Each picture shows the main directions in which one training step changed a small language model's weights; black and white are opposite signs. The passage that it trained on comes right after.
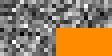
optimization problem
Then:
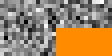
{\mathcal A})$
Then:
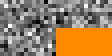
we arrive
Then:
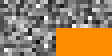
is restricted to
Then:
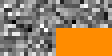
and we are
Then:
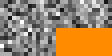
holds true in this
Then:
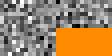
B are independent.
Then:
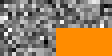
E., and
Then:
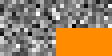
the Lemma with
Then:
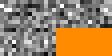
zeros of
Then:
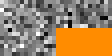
stochastic models
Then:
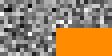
an orbit which
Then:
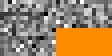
any extension of
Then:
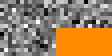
подхода и
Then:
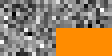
such codes.
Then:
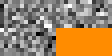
та ін.
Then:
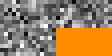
ham namoyish
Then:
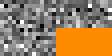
Application of the
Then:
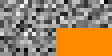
of its basic
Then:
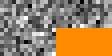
depending on
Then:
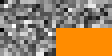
This is open in
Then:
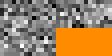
al acceso
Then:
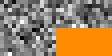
ways to present
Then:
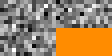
to be very
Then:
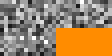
valor de la
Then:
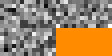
\geq 0
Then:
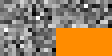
at site
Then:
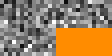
to efficiently
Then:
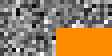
an application of
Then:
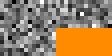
$M$ on
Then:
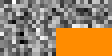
form $Z$
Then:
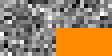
type. These
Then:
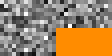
socks are
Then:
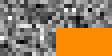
data used in the
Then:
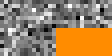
This completes the
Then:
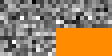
sanat bu
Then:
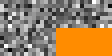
space. Define
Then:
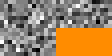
Killing form
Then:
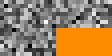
to the unique solution
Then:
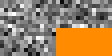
we choose the
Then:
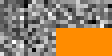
a Finsler
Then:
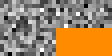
extensions $A
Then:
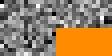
desire to
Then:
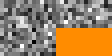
analysis in time
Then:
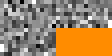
improve previous
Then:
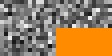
of network
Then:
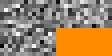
then it can be
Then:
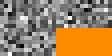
sample paths
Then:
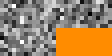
that its intersection
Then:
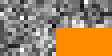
crean las
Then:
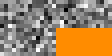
Suppose function
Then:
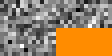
In recent
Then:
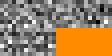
de fatores de
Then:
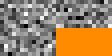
В данной
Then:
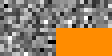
to the left boundary
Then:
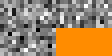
быть по
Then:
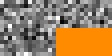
increase this
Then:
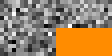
be interesting for
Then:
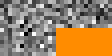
переход от
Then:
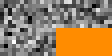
value decomposition and
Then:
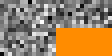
tempo de
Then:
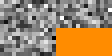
formulation to the
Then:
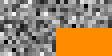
this assumption we
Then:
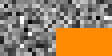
finite element space
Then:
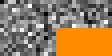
a región como
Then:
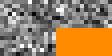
de corte,
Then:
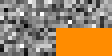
In our case,
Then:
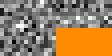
the parts of
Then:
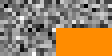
and the bound is
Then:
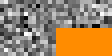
establecer el
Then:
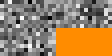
juega un
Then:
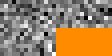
paso de la
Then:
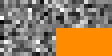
of *i*
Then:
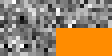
correspondence between
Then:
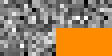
Conocer las
